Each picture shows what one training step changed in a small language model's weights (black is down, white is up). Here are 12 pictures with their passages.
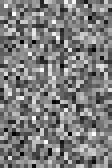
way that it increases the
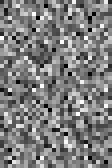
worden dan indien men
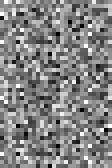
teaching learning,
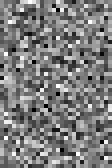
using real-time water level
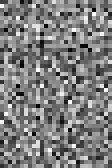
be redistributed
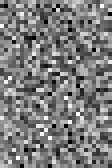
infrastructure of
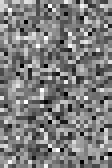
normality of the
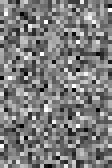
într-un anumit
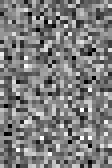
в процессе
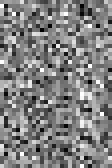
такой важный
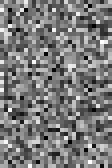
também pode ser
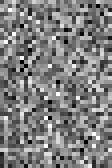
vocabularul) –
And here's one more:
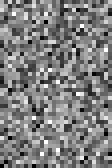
interviews, it was found
